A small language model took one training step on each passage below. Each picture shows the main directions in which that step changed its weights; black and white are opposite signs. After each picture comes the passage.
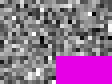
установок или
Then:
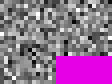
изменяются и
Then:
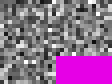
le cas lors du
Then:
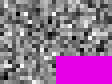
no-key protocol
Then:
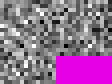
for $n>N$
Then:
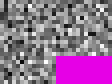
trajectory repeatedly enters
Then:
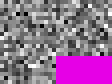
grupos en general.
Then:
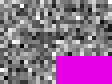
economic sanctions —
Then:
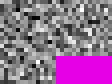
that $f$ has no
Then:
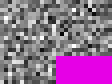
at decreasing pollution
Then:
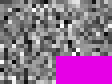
competition. Also,
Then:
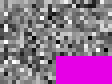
Y.W., and
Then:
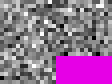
the study, we define a
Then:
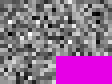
gauge invariance. Let us
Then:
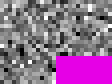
can not be directly applied to
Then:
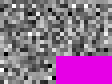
K$), and $\mathbf
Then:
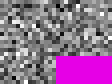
problems. We also discuss its
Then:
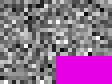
rank 19 and we diverge
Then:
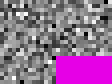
yuz berdi?”
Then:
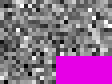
fact, together with The
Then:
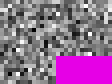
mədə və 12
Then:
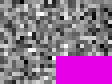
или 12% ВВП
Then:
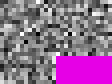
\cong {\Bbb
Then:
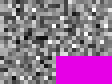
yechimlari uchun
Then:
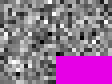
de la literatura.
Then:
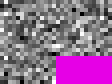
E porque se trata
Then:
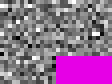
side and assumed, for
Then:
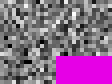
muhim metodologik va
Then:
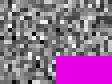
of $3\times
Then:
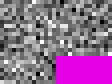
On the convergence rate in the
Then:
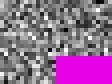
improving competitiveness
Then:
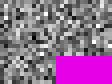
za války se ke
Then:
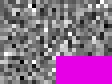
não atendidas,
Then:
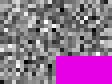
the same MHT as
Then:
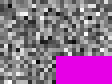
turli platforma yoki
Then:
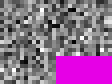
respect to the Dirac point is
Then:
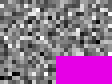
кількість у
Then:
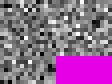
section, we were required to
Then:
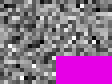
where real time analysis is performed
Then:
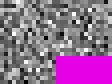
a selected edge (see,
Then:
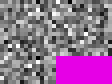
обработкой при
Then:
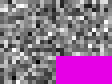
well in the context of
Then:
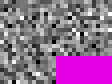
effect of four quasi-particle
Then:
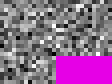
Nonetheless, the total
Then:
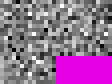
inadequada vem
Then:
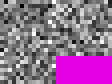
topic for one search
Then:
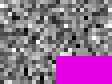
one estimates the Weyl velocity
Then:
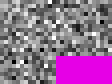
the regression function and from a
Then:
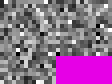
zero. The expansions
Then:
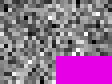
low frequencies. In
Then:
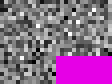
policy is a subset of the
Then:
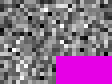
we can can read off explicitly
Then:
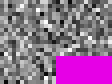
vs. Li race.
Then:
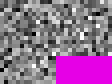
as an independent diagnostic
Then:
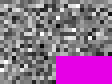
and second rows,
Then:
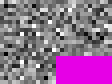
molecular, atomic, and
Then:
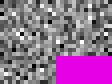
their endpoints on $\partial
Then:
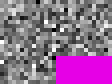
violentas e
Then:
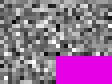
dialog med
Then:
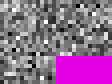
in the coarse problem
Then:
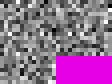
\sigma + \j
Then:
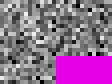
our framework also provides a
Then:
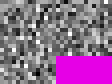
simulations on the deformation of a
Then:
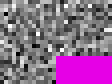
function of the stellar
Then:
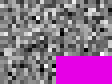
на печени и
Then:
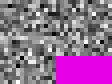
\infty}$ be a sequence
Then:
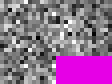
must be similar --- their
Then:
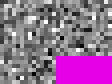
de la perte des
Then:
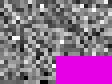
elements $[P,i]$
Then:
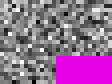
to the HST STIS
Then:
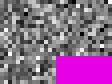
these two phenomena be clearly
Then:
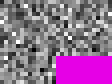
Se precisa para estas
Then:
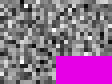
adaptation en série
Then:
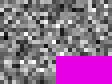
as explained before.
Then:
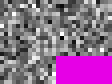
resulting in good agreement. On
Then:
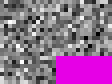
sola no alcanza
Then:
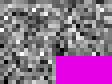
difference between bulk acceptance
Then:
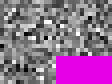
We shall use also the following
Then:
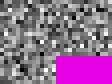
increases in $\alpha$. In
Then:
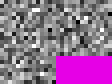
wir können da drüber
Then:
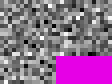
marginalised distributions we
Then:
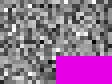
oleh Islam disebut
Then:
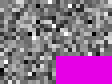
a third constant of motion as
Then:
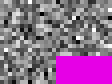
} where $G\sm
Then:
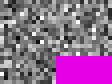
alla formazione e
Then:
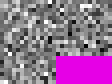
the assertions follow as
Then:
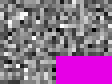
encouraging, the
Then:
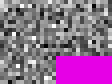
mass of the fluid is
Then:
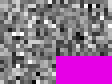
the rest energy of the
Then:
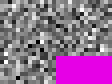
of the PWN with
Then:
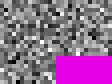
Fourier transform of these functions $$
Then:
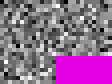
there is a vector $A
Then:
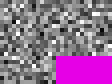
zero at infinity,
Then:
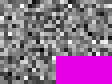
{\mathbb C}$ is called
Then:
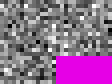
va qishloq
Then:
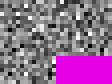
E-mail: \tt
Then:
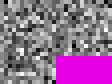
**Escola e
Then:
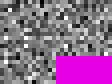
rather minor, while the
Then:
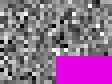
della Concima-
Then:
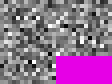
Heraf: Kun
